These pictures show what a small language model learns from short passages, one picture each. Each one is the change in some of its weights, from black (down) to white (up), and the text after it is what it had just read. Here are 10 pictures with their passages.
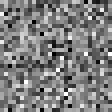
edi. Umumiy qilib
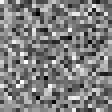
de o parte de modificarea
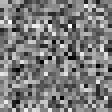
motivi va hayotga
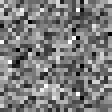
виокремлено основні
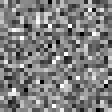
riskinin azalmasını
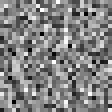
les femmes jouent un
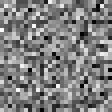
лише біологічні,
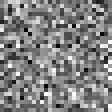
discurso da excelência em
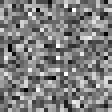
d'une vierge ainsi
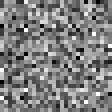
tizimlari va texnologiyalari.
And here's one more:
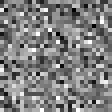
the hard snowball
